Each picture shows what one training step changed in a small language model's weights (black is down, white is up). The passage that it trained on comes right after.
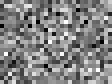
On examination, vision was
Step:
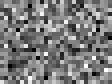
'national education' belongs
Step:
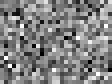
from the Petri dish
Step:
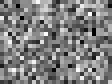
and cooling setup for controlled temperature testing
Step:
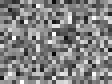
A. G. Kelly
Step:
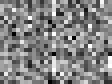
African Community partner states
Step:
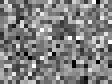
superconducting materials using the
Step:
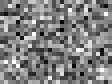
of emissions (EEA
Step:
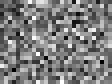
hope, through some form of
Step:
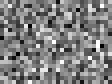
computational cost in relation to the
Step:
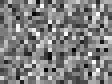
might deserve further attention and
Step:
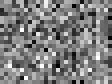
across the series of samples. The
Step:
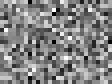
related literature as well as its analysis
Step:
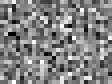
basis of further applications as discussed in
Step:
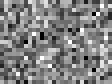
feature space due to the very high
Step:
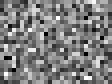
samples of the predictive variables and of
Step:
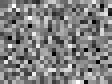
via the information-sharing network
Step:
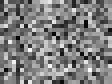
the tunneling spectroscopy of
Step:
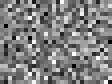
evolution implies that the reverse transfer occurs
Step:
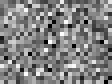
For example, if an event has
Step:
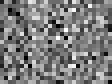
engine, meaning to add new
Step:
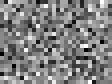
specificity were calculated using a sample
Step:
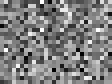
The statistical evaluation of the proposed method
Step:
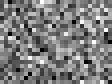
can be long, the quantum state
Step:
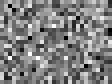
for the aging and creep
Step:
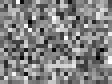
in schools Items SD N
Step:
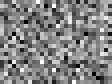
Citation: Ashutosh
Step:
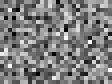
four-corner superformula
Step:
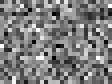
online learning attitude, and
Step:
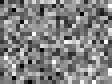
consider a macroscopic observation scale
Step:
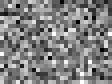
of Technical Education College of
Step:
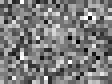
critical behavior. In this paper,
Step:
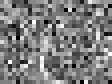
panel (e) shows the statistical
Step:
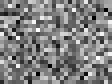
of increased hot and dry years,
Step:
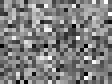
signals, depending on the values of
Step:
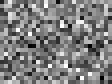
travel distance. The equipment
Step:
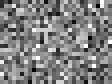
resource areas and poses a
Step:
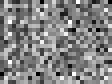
advertising. No matter where a
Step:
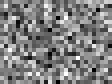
by a definition of weak solution based
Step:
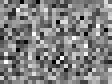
more methane $\rightarrow
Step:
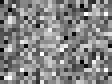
$\omega $ near $\pi
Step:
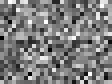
such as gender, income level,
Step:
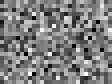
with the most recent estimates from the
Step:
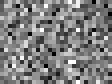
delayed component. We note
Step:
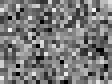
critical phenomena have been extensively
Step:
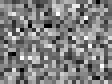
26). In addition to it mean
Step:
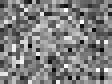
pultruded glass
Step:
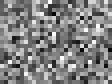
be $CP$ invariant, is
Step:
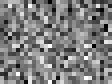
are used in the word creation of
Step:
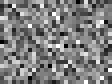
Proof: From Proposition
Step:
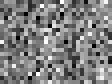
which the residual functional (the norm
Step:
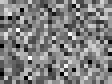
vegetables, sugar
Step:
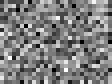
and 2 show the project area and
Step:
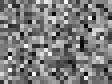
5 years, 5-9 years
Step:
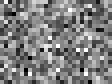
is customary to change each
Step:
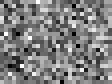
and He, Zhen and
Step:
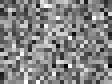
Stepper motors fill
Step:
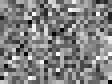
to impact the lives of young
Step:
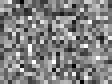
of the adaptively smoothed
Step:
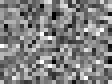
Medenine, south of
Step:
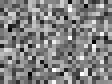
sample with a square translational lattice
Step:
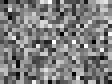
the operator definitions (1),
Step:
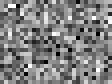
NS records listed in
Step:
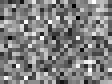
and validation loss, demonstrates a
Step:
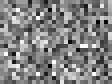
computations because even though one
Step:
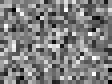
A report by the International Labour
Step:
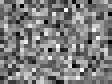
vector and spin-3/2
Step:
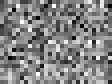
to an interpretable model structure in
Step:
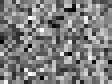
conflict; on the contrary,
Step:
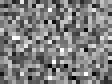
standard procedures 3.52 Very
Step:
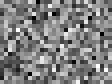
music, attainment of certain
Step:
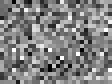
Whatever guidance we have
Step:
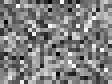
an established therapeutic means
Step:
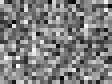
searching by "European
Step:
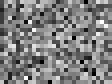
cavity [1,
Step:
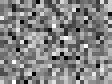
While further annealing at
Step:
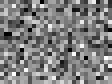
{\langle \Vert \nabla H
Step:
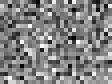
can create a new entangled
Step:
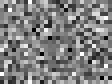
are shown in Table 3. Table
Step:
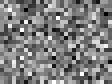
are at hand.' The
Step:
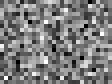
load 2, and injected voltage
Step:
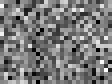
will become heavily distorted.}
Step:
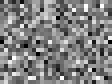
an improved radioactive background rate of
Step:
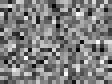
molecular springs are defined
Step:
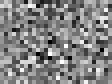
is attributed to imbalances in
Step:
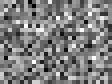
results and findings, which are
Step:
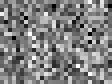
to GERD (C,
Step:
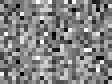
and detection of entangled
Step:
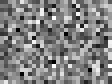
geo textiles have
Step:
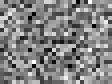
of an electronic didactical resource
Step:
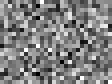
data do not show a corresponding
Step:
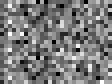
\maketitle \section{Introduction}
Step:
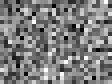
values (Θ) of the
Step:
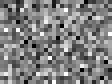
observer (timelike
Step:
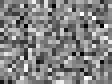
to the excitation of spatially
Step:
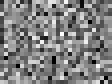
damage vs $L$;
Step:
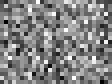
by providing enough funds for additional
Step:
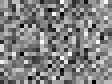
which was associated with indirect radiative
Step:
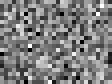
due to the diverse knowledge across
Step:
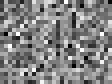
a fixed scattering length $a$,
